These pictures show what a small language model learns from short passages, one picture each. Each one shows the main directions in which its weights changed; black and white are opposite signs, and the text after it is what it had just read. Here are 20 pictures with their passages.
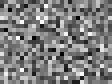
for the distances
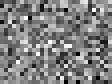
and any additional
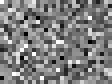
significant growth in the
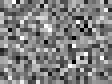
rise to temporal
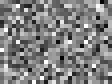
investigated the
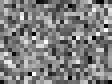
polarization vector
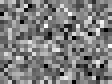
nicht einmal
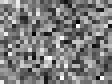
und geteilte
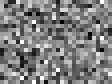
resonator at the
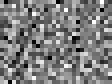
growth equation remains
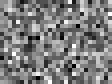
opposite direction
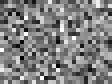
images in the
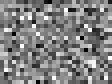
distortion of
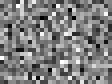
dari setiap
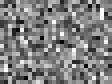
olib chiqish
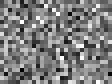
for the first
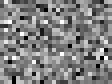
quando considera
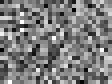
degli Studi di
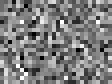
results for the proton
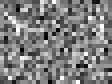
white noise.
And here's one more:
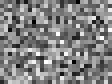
the viscous
